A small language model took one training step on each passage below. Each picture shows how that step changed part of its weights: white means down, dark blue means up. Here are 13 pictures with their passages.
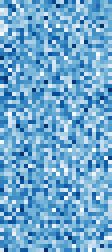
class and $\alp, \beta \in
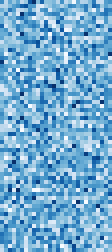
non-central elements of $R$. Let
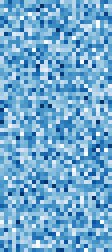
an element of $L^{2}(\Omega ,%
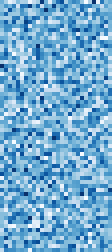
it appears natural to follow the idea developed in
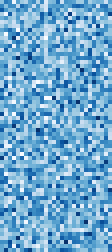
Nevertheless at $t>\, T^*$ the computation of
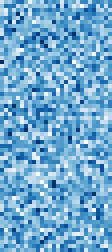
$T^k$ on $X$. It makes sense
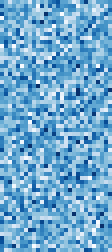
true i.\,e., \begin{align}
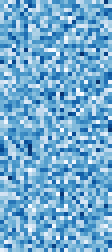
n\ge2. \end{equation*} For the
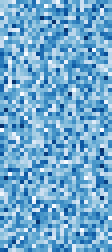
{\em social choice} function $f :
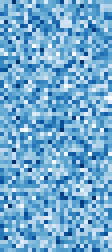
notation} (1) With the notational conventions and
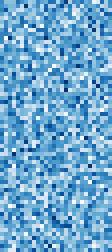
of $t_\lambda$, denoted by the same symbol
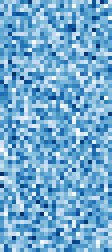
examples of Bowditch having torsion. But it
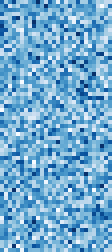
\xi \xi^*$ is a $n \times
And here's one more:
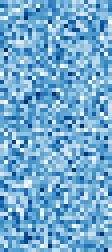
to Feng Luo for his constructive
